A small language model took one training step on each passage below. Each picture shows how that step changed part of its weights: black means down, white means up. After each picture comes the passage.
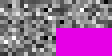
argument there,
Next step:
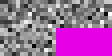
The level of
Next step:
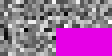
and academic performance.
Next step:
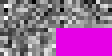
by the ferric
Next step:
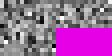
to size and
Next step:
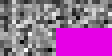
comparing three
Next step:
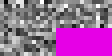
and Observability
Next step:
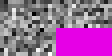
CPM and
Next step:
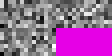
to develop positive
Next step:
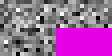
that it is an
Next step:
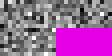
to the complex systems
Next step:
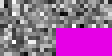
not statistically
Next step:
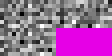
results in consistent
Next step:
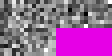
in the legal
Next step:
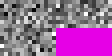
(t) table
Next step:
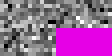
Services Tax
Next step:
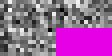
encountered in
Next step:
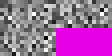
account of the
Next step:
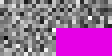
of the system with
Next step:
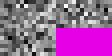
the security policies.
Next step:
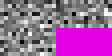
results (the
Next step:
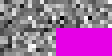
significance level of the
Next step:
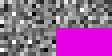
rendered for
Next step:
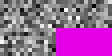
factor leads to
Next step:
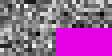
the skin is
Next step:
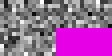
and Environmental
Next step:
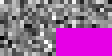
\text{ is
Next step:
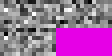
different aromatic
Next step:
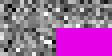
etc creates air
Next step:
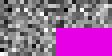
make a comparison with
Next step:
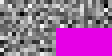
results of this
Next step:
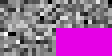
which reduces drug
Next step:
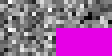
written as an
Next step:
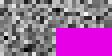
of every phase
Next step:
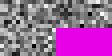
variations of
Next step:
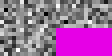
minute with
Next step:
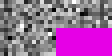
was adopted and
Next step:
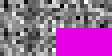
and j ,
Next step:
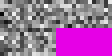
potential of the new
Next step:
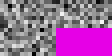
do users expect
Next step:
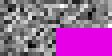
solvents have
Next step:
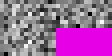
City. A
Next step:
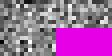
the average of
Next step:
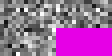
facilitates the
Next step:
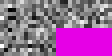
atleast as
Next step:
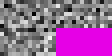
a foundation for
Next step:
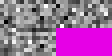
shown that the new
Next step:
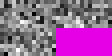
for integrating digital
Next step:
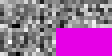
principal source of
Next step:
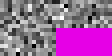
differences in consumer
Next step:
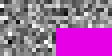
category of lack
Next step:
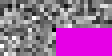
motion capture for
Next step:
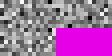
position of the
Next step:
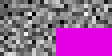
Yes, we
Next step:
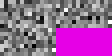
to enhance on time
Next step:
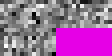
the contact
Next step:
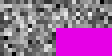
population-based approach
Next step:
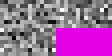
samples using tissue
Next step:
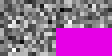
risks, particularly in
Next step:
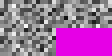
of the proposed model
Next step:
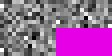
after it has been
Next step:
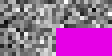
become the key element
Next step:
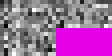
enhanced XR
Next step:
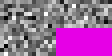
ROs by
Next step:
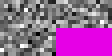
This will lead to
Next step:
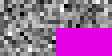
market hypothesis.
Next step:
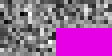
average production was
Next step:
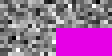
Standard for improving
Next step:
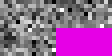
Specific training on
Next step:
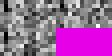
and therefore in this
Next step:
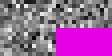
the target is,
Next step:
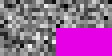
critical thinking
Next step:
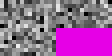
to draw attention
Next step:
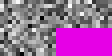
but not in
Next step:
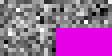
that takes into
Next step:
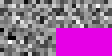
of exploitation
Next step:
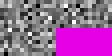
is investigated.
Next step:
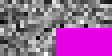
Larson and
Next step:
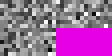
purge time of
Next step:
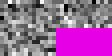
Division of
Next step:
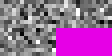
parameters estimated using other
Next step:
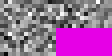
Abstract. This
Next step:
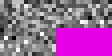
there are having a
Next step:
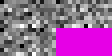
explores the
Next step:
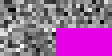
behaviors in relation
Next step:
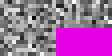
performance of small and
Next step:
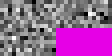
causes various
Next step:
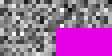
of proline
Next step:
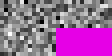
with advice.
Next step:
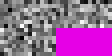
were similar to the
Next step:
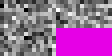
leading the way,
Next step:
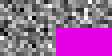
transfer reactions and
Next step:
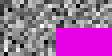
choice. While
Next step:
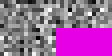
a whole new range
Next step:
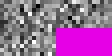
be further factorized
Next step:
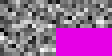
The validity and
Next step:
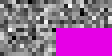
a rare
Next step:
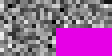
excludes critical
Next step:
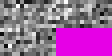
the DASH
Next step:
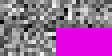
shaking = 4
